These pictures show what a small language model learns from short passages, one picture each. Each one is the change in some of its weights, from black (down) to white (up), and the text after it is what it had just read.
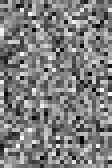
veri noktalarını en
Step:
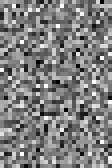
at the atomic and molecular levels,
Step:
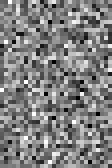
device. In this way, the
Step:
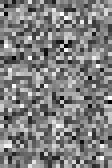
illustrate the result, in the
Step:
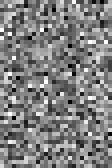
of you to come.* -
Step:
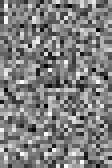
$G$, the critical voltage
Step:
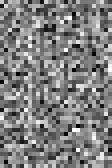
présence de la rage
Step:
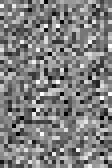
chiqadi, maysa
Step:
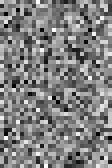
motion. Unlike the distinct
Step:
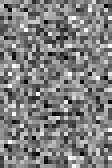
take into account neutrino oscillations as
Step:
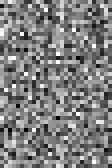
was of high significance in only
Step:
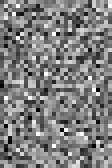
А. Захарова
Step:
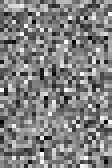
79 años de edad.
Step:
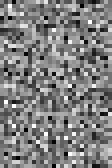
the M.S. degree in
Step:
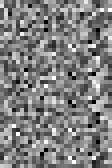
que los profesores y la
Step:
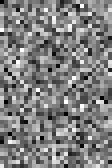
of the Milky Way
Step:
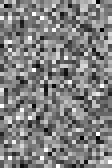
surface energy $E_s$
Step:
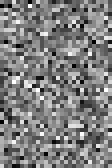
derived in the section IV.
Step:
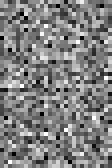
this expression is not easy to
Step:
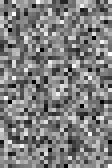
sense. In the following sections,
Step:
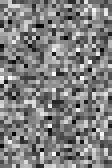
a coleção de curvas
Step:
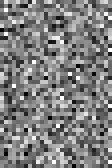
produces a downshift of
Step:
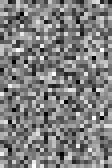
are absent, is the
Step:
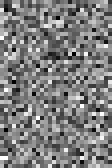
from the diffusion equation given by
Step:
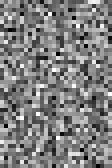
the telescope. Since
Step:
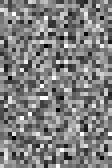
restricts the average to the
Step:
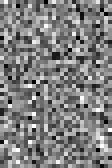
uchun ham o'qish va
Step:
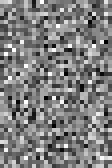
natural silk products //
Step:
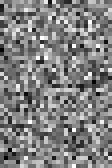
so-called Y-pole
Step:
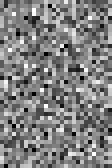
the boson system is identical to
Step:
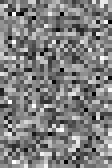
работник. Таким
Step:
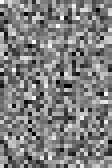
electrical resistivity described by
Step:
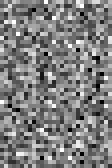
tanto, ¿qué
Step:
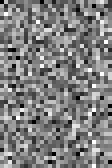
in-depth can be
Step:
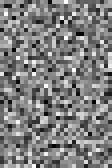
special kind of parameterization and
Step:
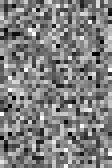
conhecimento educacional produzido em
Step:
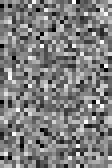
predictions for transition frequencies. Of
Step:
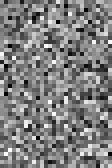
da Arbitragem.**
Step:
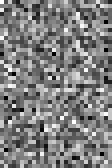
г. степень PhD
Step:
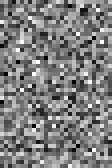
Digital Di Indonesia,"
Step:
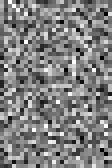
pair of Diophantine
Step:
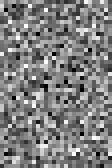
The period characterizing these phases
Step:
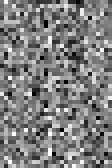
a small object to cross the disk
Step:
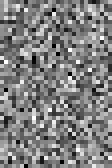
umumiy tarix shaklidagi
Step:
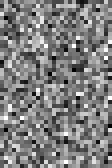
mass WIMPs which could be
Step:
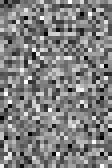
While the numerical difference between multiple
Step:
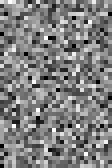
and photonic SHE.
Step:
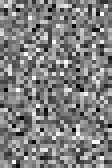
or nonexistent, even if
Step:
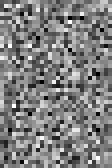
cost savings in the
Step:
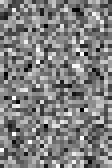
in the calculations, as shown in
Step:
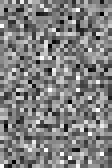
um estudo debruçado sobre
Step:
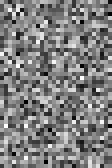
the highest probability of
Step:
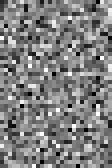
Para além disso, é
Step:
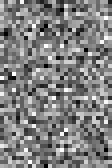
Foundation archives),
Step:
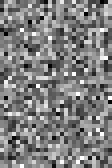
and larger bias. For large
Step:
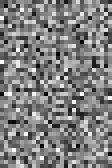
where room IRs were
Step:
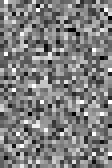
the current density integrated over the
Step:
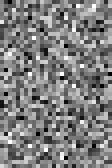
of statistical isotropy.
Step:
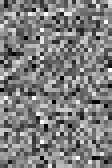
сельского хозяйства,
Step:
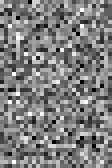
duty cycle, video
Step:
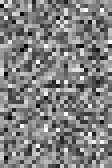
of the stored energy at
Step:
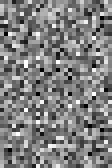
middle, and bottom lines
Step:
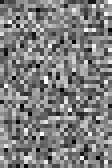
address the large-scale recommendation
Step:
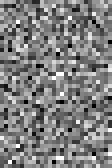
de distúrbios
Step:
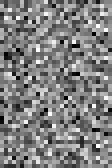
трлн сўм
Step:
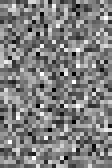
Sidechains). As
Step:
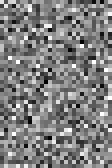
spectrally-varying axis
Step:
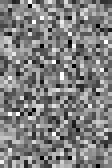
die Entwicklung von
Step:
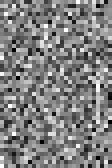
da vida apresenta-se como
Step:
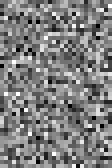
output pixel) in our
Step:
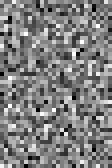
quantum walk approach to allow
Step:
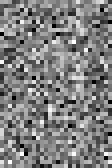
Our work is tailored to
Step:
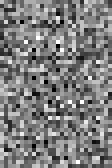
we diagonalize ${\bar
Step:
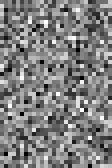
as our measurements. Right:
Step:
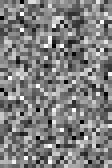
a larger and more complete sample is
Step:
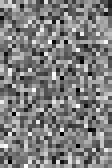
- Acessibilidade do
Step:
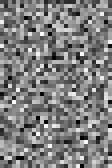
neutrino masses and mixing.
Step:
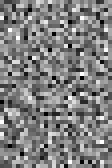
$\omega$. In the localized
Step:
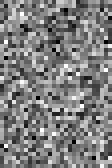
result of a Schwarzian
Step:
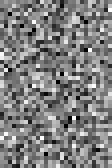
about Hatay cuisine
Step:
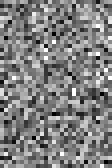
tashlash mumkin. Bosma
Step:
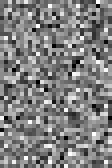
a physical state $|\rangle$
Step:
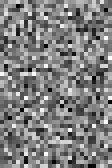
rewiring homogeneous
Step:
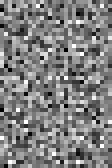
قبل أن
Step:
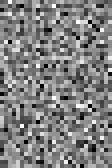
residential load, our methods
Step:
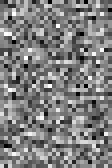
mas também realizou importantes
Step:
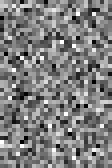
madaniyatini hurmat
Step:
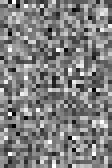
{\zeta \over 4}
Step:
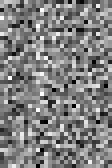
Saúde da Família
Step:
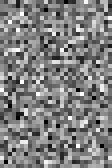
spatial variation is only along the
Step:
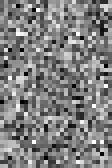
on some specific issues:
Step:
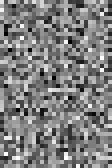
initial QTT arguments.
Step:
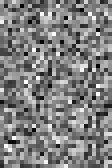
and even $l$. Therefore,
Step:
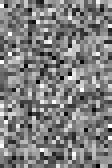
l'inculcation de
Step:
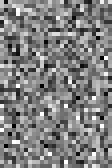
they are doped in a
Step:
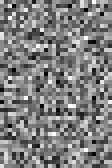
be ensured thanks to the
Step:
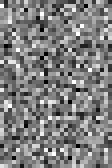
competențelor; -
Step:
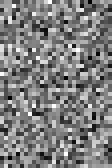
be 13 GPa. This pressure
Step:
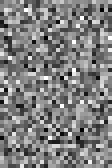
raggiungere 1
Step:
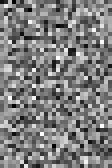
Klein, Cheng,
